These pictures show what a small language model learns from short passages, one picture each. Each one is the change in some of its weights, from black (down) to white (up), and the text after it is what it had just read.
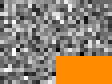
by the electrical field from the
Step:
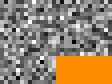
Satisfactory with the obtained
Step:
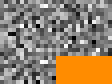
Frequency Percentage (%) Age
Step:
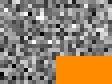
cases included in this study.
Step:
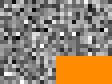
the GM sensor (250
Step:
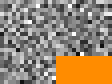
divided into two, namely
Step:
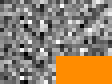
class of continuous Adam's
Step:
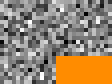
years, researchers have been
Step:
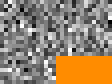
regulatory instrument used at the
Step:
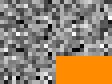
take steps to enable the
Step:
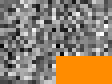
Research Graph Foundation.
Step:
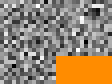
datasets/month and 21
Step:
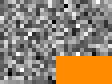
as results obtained on a selected
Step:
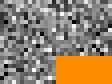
signals before and after embedment
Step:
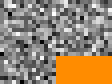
largely hinges on the
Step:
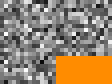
Indomethacin administration induced
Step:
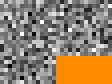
mixture was extracted with light
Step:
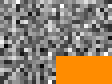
implementation in the Nigerian public
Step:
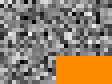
such as lighting.
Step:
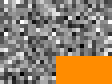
questionnaire's status, the
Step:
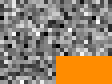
The need for glass fiber as
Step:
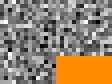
Some of the participants hid
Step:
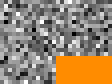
will the students organize themselves
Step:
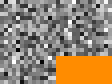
used in the paper. And
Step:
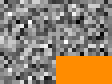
level survey to assess choices of
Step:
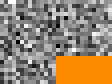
in RVO. Some
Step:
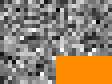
impregnated oxides
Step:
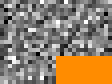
а ноць
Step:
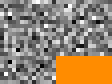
the reader and keep them
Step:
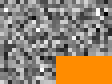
market. - So digital market
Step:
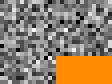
reject that notion in
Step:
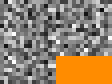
MEEFLS development is
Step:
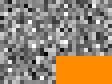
if x is a rational
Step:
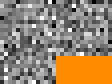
45.9 When needed
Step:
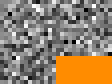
waiting, short
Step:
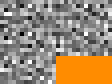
significant and positive correlation between
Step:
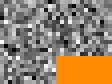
justice needed to ensure the well
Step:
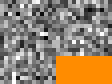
Save information about the
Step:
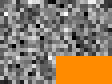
epoxy monomer
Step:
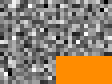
management techniques, such as
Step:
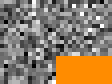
per hectares. Global
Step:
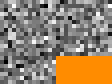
phase, known as El
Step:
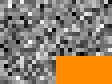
3. Author's
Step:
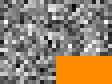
job satisfaction. These findings support
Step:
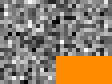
acceleration data and magnetic field
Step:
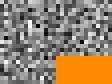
DC power supplies. One
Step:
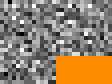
with shrimp inside.
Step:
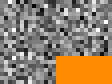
behavior had massive importance for
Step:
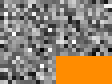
on 3D beamforming
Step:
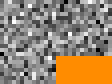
involve similar work on more complex
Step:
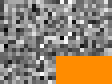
the development of the physical issues
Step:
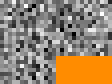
the online bill payment
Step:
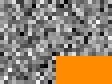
have been described and implemented to
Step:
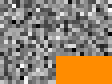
that influences the talent development
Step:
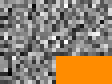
it is an excellent strategy
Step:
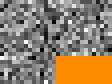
Antimycotic to
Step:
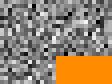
it is attributed to so many
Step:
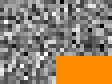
it to the issue of gender
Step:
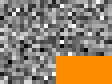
of mothering. These changes
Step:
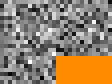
in an active classroom environment.
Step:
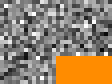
double rows of maize
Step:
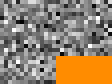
rationalizations to justify their
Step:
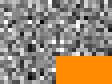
25 or greater increased from
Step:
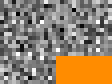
front observationally and
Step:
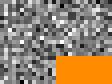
severe pressure on its electricity
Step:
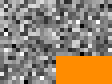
group and assigned doctor or
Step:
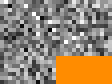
an antecedent
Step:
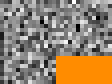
into a novel framework for
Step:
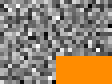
mentally and physically
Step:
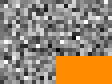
to review our understanding of
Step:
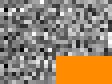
four key age groups. The
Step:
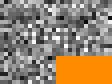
transportation sector. Major
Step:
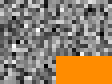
research, transfer, and communication
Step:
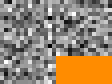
endeavours of
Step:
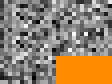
and (g) we present
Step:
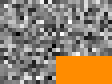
dried samples met the
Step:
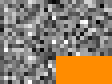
improve forest data on multiple
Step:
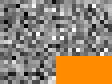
an indicator of the environment.
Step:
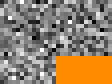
g/d Weight gain
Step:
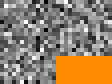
the FOM/mts
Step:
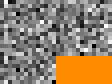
prostatitis, and
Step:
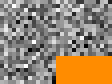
and streaked with
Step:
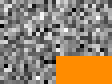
however contribute to global warming
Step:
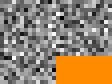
mixed types, less tumour
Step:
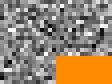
validation set of 6 molecules
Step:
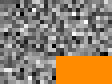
element size $\ell_s
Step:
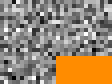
certain percentage of the best environment
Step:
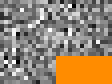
capital development in the context of
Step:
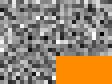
the number of retrieved
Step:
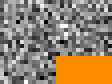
the sharing of your leadership with
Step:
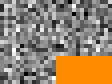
during the operation and gives complete
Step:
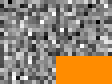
with the REACH and
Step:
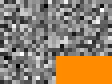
Pathological characteristics include chronic
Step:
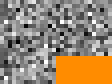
by Shahla
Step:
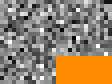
productivity gains and encourage the
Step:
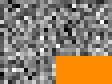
Fig.14 and D
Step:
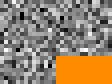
13 weeks. She had
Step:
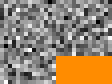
presents itself as one more possible
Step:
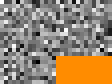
There has therefore been the
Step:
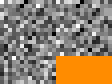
The trials were successfully completed
